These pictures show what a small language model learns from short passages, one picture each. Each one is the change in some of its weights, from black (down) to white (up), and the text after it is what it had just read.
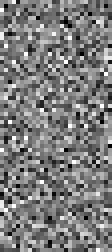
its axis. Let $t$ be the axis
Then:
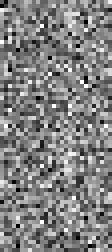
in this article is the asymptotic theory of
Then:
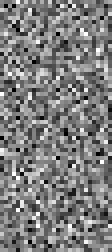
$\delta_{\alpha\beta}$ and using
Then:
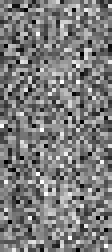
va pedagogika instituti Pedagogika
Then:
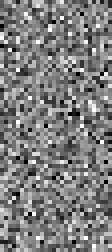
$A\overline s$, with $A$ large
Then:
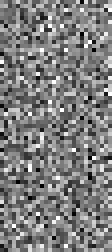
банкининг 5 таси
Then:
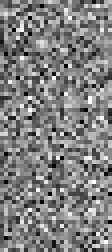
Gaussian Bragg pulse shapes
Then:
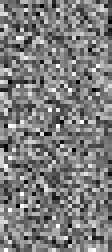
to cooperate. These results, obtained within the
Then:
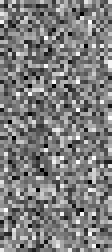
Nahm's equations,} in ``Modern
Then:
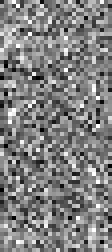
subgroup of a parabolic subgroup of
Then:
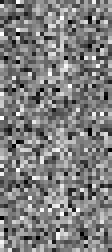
an interaction with the photons which would be difficult
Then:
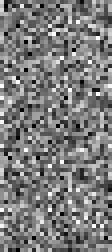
al.(2014), studied the different
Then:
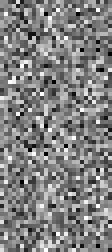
e exames laboratoriais que
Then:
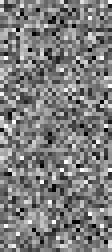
$E$ the canonical conditional expectation from
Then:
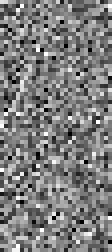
plots. A linear behavior is found between 120 and
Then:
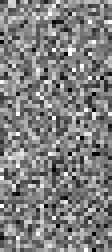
the range of compositions for x < 0.10
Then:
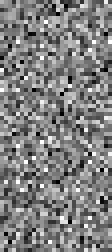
adanya pelatihan penerapan
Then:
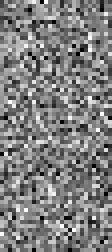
a power of energy, $q$. Magnitude
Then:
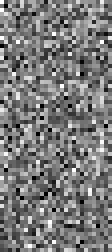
1$. In the case of one starting value and one
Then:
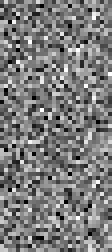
shell model, this type of shear instability
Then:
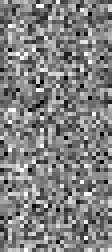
возможностей для достижения
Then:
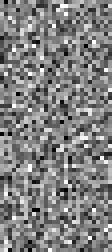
vaziyat. Uchinchi —
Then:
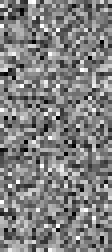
valued, then $L^*=-L$, and
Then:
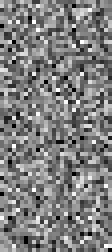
with a total length of $511\times
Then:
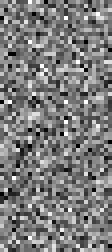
hurdle in developing an SDL is
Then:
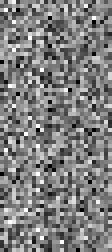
\notag \\ &=&{\small \gamma
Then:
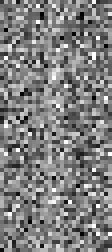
the University of Leeds. I want to
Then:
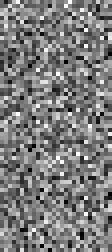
he applied to it all of his faculties,
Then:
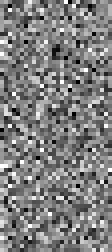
\textbf{input:} an $m\times
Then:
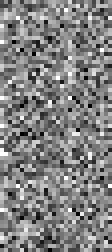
is not of first species and the function
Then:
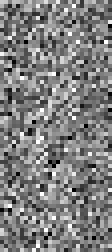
– языкового, культурного и
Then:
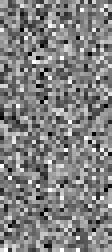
жанру є наслідком
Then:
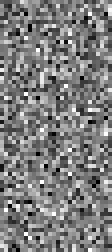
on the topside by UV lithography
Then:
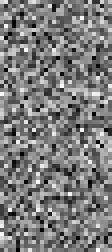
coincide with the best global fit models obtained
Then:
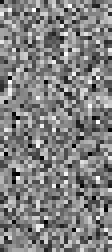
overall sign. \vspace*{1mm}
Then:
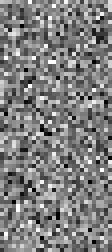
6. Кравченко А.В.
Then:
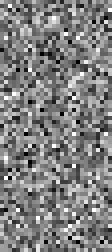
$r\simeq 0.1$ and also
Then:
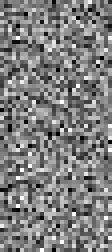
for sequences of harmonic maps into manifolds
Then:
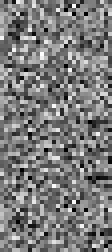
tether increases the physical accuracy of the resulting model.
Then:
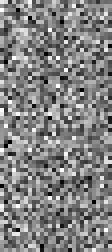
consisted of $30$ functions. Then, function
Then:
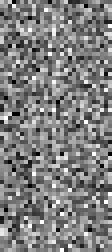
ЖК «Sergeli City»
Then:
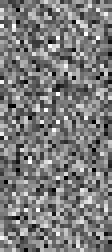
pois a localização das informações que
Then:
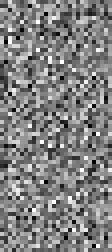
W \longrightarrow \mathbb{Z}$ denote the
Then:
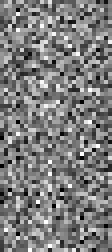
ta'sir etadi. Agar ular
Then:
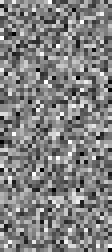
the polar decomposition of $f(x)$ is
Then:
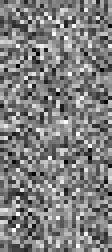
58% de los encuestados, de
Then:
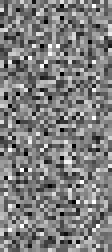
зазначити, що процес
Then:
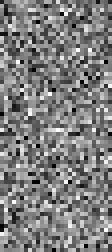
quotient} in which the factorization is made
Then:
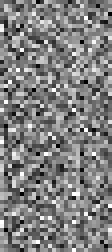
a corrigir³⁵. O
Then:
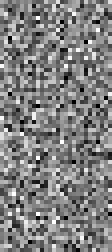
науковців, в яких:
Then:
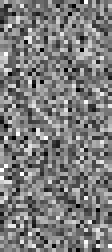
sense that the measurements can be assumed to be
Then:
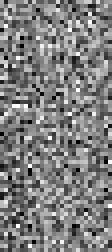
ist, sich Fragen der
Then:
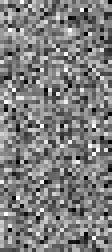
va mahalliy sayyohlar
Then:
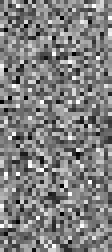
for a continuum of possible hypermachines between the
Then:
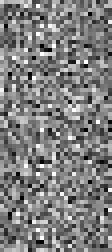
Однако базисом для
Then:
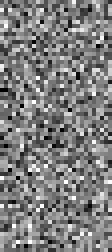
can extend $f_{rr}$ to a continuous function on
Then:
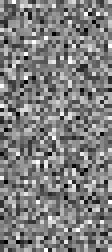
Then $S$ is symmetric and $g(S)
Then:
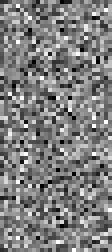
w epoce romantyzmu,
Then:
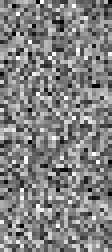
$-1/a$, corresponding to polynomials with root
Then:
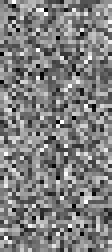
knot invariants where all knots
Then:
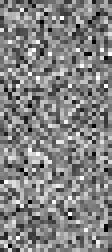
\N}$ and $(\lfloor n\beta
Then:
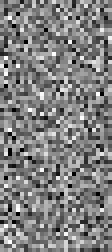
Smith and Hirschhorn may
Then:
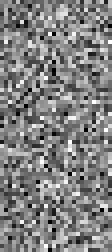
– 5 m tepatnya pada posisi
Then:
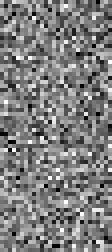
phase diagram at $x \approx 0.07$.
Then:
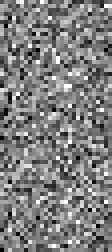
shunday" tasvirlash istagi,
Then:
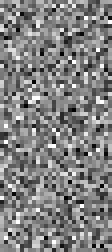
$P(T=\infty)$ need be 0.
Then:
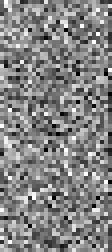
for the scalar, vector and tensor polarizabilities
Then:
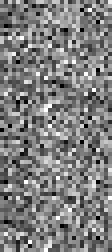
Argumentação e discussão
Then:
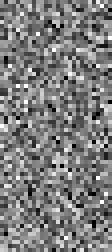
almost unknown technique. In fact,
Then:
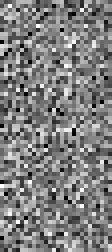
pitanje je koliko je
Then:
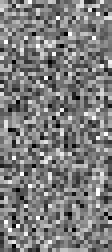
show the capability to tailor the potential
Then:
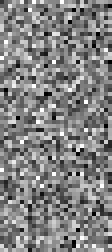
coefficient height~$\leq \!12$, using
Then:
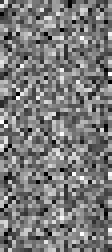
تعلق دارند
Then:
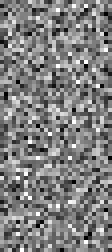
\prp{r}{x^n}$. It remains
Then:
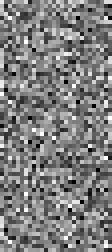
of $U_{i}$. The resulting graph $G'$
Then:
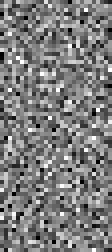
construção conjunta e colaborativa
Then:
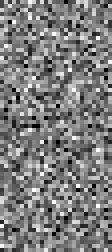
predictor. Reporting arithmetic mean
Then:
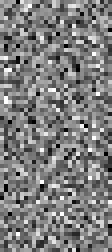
though the local density remains uncertain. Current
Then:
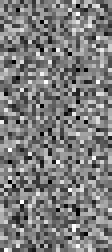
to the infinite integral, see the first formula in
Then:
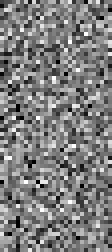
exactly at the center of the gap. The
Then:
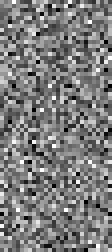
high SNR, cannot distinguish the overall
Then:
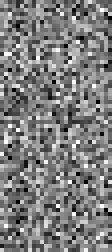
to be slightly modified: now
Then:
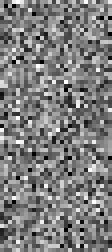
algebra, $\text{Tor}^{\mathcal
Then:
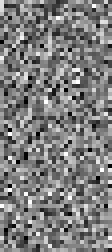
and therefore offer a good sample of current
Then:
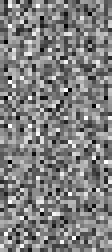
as \begin{equation} \mathcal{X}
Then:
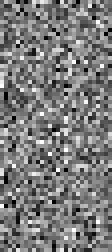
possible left-preorders are given by the following
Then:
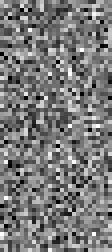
in rather mild modifications to the bare
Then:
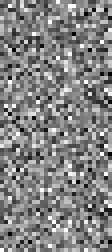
tarixi (XVI–XIX
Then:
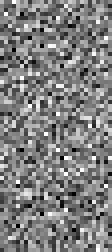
all polynomials $p\in I$, the
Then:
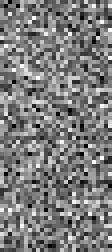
computationally expensive meshes. The major
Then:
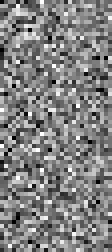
“Educação Patrimonial”
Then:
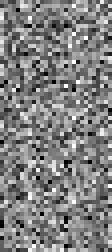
are significantly depleted in dust
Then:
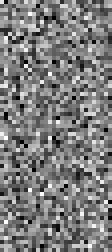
implement an online web tool that we
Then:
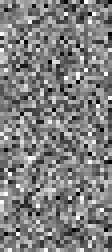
table agn\\ atom chianti hybrid
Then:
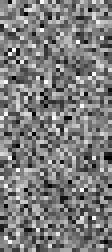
be a symmetric real function. Denote by
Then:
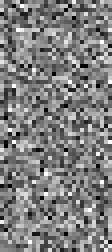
pair of $\Lambda$. Then the $\tau$-reduction
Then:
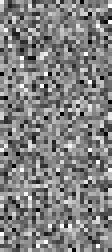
содержащий информацию
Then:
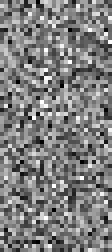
met hun talige ervaringen,
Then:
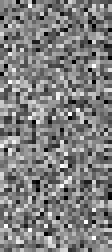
dan foydalanish ham talab
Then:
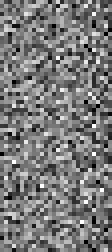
Sharq xalqlarining juda
